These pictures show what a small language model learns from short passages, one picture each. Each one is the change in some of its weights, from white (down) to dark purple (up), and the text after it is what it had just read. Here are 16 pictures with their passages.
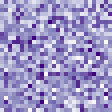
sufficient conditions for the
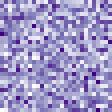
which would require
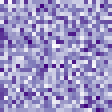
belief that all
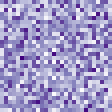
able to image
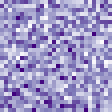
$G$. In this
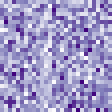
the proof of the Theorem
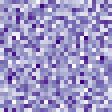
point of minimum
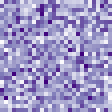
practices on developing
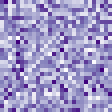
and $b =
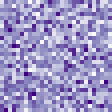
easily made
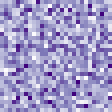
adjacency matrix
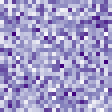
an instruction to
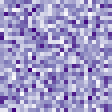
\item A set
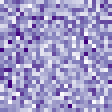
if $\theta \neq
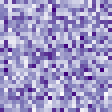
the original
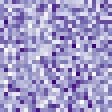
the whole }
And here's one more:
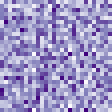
the needs of
